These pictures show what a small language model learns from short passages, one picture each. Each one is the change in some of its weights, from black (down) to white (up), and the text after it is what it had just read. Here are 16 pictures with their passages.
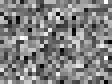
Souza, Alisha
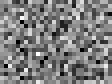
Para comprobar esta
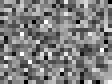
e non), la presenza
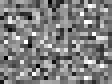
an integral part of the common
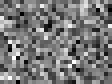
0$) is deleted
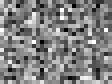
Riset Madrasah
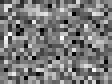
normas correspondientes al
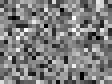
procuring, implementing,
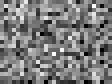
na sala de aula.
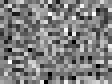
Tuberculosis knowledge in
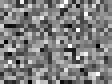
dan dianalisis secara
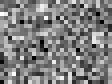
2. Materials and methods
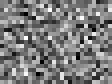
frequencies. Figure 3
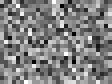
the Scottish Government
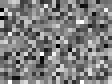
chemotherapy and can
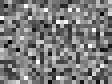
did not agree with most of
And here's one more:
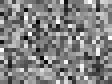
madaniyati ham oshadi
